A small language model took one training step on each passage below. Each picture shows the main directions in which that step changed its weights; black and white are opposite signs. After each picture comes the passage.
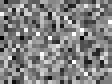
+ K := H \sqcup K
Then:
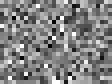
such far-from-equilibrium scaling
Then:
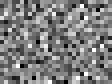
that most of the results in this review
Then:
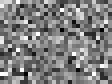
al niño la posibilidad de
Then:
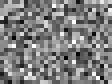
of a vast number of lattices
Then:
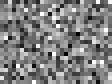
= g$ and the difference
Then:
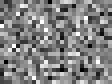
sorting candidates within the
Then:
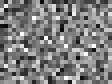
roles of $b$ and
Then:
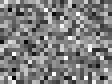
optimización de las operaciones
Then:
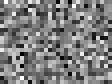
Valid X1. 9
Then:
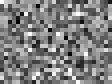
el vector **L** y el vector
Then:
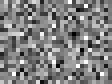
both challenging. That being
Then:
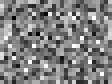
produits et les charges
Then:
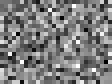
minimizing the chi-square function defined
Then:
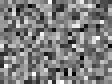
P (poligon)
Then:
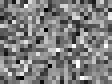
generate it. Moreover, to generate
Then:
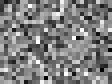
later as a `regeneration'
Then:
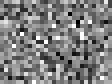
Theorem, the pushforward of
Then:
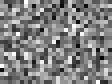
and (by duality) on
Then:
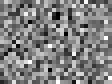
и увеличить
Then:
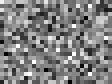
qobiliyatlarni o‘z
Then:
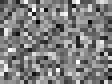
\textbf{3 Results and
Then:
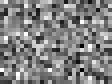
notions from nonsmooth
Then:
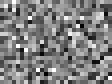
average waiting time depending on the
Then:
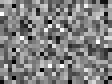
outras especificações 428 5
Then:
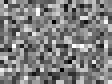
formalism we can now compare three distinct
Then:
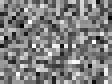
can be computed and the programming
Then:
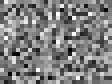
SIA parameter A.
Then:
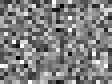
broad line nuclei with Seyfert
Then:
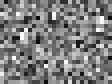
Swt. atas segala
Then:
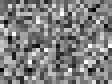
pooling layer are vectorized and
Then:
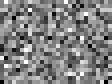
transport planning, *Journal of
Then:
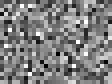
eficazes de controle do
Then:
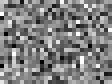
insider attacks, and novel
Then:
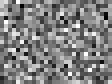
siendo generales, pero a
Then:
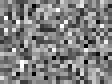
\rightarrow h h] &=&
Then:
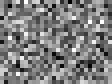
is the parameter of dilation preserving
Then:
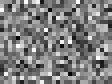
implies that the behaviour of the PRS
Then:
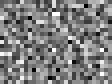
new resonances beyond the standard model in
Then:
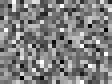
where $f$ is a
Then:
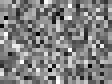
разработка предложений
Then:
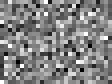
(Reihe Welt |
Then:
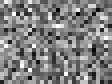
Khogali, H.
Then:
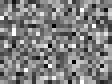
the graph with the vertex set
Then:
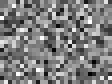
on the analysis is stronger under
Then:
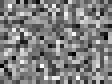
is a local diffeomorphisms.
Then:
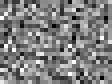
the replacement policy and 1 validity
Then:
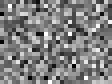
is a possible model describing the
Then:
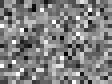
\hline \end{tabular}
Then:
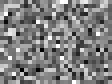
no danger of confusion,
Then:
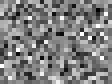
photoelectron intensities versus
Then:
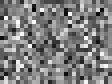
\emph{weak Wegner
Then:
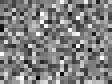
Inson quloqlarining
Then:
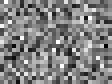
Dover Publications,
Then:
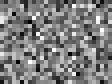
san‘atning turli
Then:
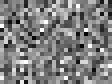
існування [8] та
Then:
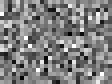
are in the same parallels
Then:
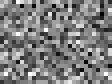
du schon immer gerne
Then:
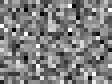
The quality of this product metadata
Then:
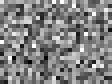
yaratilgan bo'lib,
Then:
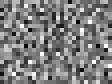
times the cosmological critical density). To
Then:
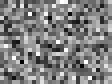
of dengue infection in
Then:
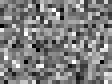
so there were certain formulas that were
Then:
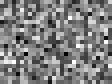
that the general Gorenstein quotient
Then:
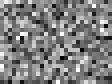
a alcanzar lo más
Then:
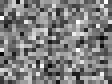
on complex analytic spaces. \medskip In
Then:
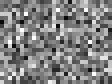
\otimes H_{DS,
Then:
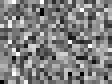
This implies that, whenever
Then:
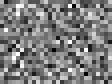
Skolem functions?\\
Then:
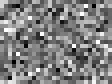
first part, we present a simple model
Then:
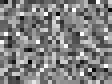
distribution of $\chi^2$ value
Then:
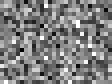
be similarly adapted to optimize
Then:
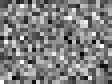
de alta graduación
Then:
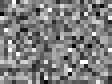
from now on, we will focus on
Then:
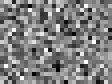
**Abdomen:** Blando
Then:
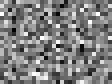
situatie maar de
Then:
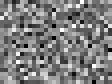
the path-detector, for
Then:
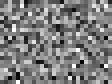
of degree $n$ with the height
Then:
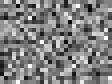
systematic organization. Once the
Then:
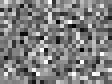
indivíduo infectado
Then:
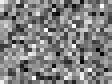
to simulate plasmas
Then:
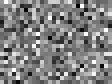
А., Мавлонов
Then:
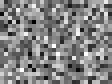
Predictions}} \times 100,
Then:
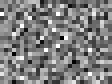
collisions one can study color
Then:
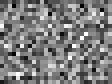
samarali yo'llarni
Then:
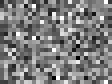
different kinds of observations pointing
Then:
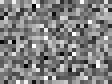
each iteration to keep
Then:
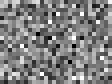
measurement of the beam features along with the
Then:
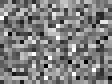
this in the sloppy way
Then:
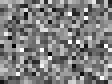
flavour of a classification (see
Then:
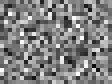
situation becomes more subtle than in
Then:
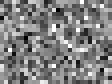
the theorem. Let $Y\to
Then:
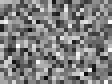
real or complex $\beta$ with
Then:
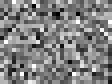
each target's face) and the end
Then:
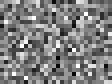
asymptotic behavior of $ {\mathbb E}[
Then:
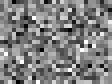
(purple) placed above
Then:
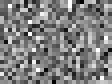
where we need the modification via
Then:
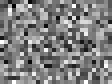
two-timestep RBA construction,
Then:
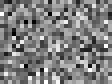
Couette flows can both become
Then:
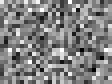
harsh assumption that the sizes of
